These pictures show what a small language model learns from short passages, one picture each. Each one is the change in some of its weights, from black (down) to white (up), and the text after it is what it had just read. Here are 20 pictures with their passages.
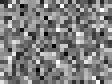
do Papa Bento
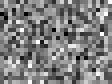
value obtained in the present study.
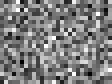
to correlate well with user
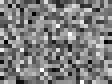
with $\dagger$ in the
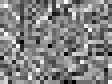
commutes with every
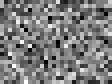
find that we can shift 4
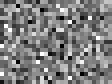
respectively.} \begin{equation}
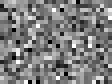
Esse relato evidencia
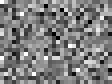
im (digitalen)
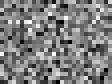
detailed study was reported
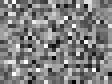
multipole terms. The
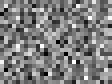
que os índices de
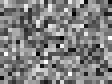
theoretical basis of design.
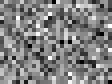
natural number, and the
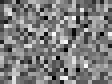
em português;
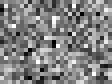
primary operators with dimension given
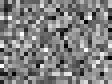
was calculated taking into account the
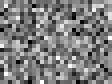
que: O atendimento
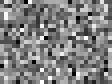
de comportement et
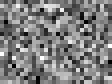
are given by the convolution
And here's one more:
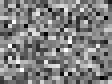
varied. In this study,
